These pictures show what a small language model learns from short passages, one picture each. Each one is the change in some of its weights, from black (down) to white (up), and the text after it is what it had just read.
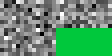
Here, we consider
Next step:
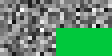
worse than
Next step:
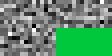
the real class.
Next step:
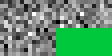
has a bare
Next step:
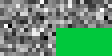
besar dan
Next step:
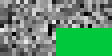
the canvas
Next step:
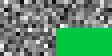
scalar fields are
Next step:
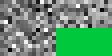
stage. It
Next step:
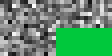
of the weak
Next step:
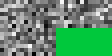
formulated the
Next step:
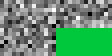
statistikada 1
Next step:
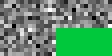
interna, não
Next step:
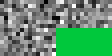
This involves a
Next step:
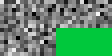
transition in a
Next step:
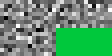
As an example,
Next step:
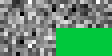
fed by a
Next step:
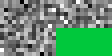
event of the
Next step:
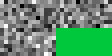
present study,
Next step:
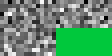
na minha
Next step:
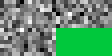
esa ot
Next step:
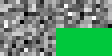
to: \be
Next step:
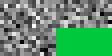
encounters the
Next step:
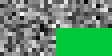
бора в
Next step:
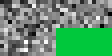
of a scalar field
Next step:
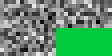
to more complex
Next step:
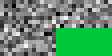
likelihood contribution
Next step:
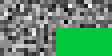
of the previous studies
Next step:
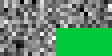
innovations make this
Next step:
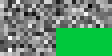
in comparison with other
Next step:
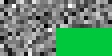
changes, think
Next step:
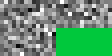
Recent works have
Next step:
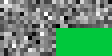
policy gradient
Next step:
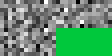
iqtisodiy zonalar
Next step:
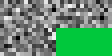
an important role in
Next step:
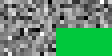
Left and right
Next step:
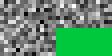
applied parallel to the
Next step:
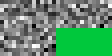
the signal. In
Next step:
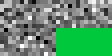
axborot tizimidagi
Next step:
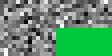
\int dt
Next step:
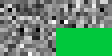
State Medical
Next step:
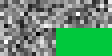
we iteratively
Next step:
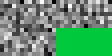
abordados elementos
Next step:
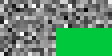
Figura 3:
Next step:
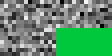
compared to other
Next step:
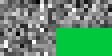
Subjects |
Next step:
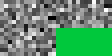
into $q$
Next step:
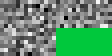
para frisar
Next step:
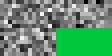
cause fingering
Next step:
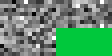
(top) and
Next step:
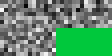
the total $\langle
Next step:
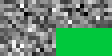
also be expressed in
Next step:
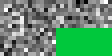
Disponible en:
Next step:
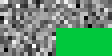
This could be due
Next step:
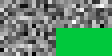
the transverse pressure gives
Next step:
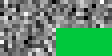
nos ambientes
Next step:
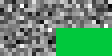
bands along the
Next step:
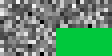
interactions with the
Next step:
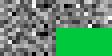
from these multiple
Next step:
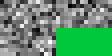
. Men esa
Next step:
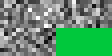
plot, we set
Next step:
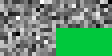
dynamical equations
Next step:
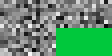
**O Mundo
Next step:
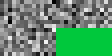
com relação
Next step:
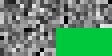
comes at the
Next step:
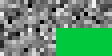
and dots with feature
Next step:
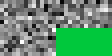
the 2nd and
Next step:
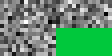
during inflation at
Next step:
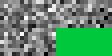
done to achieve a
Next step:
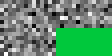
the local tree
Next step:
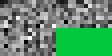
of drag fluctuations
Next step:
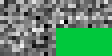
other, fully
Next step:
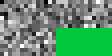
aula. O
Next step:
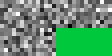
practices. On
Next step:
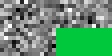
with deep
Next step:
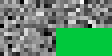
across different training
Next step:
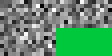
topics is shown
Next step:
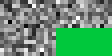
of the wind must
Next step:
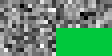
gamma- and
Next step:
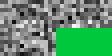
ниже у
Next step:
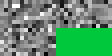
typical of biological
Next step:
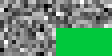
two geometric
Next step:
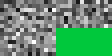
humanism in the
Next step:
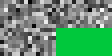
models to meet
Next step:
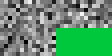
las variables ambientales
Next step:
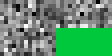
exhibits a
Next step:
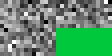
de aquec.
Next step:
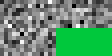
"low field"
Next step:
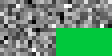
} T\in
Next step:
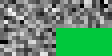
a two-dimensional
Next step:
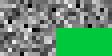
and could be
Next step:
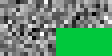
Manchester va
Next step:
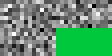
illustrating the role
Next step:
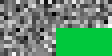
a round
